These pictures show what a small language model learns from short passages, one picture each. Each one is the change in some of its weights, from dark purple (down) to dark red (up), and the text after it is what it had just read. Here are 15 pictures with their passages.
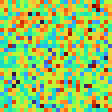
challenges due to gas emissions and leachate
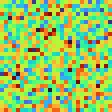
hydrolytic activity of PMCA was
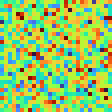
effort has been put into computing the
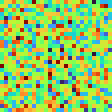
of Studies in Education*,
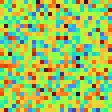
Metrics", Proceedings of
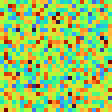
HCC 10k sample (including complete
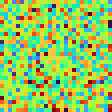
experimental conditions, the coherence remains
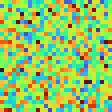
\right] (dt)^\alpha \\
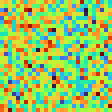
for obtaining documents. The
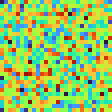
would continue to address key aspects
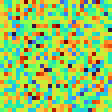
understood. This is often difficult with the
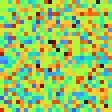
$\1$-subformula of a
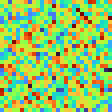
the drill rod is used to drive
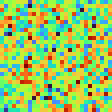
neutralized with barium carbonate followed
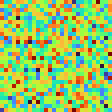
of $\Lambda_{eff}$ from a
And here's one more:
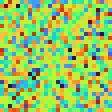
2005). The children are deprived of
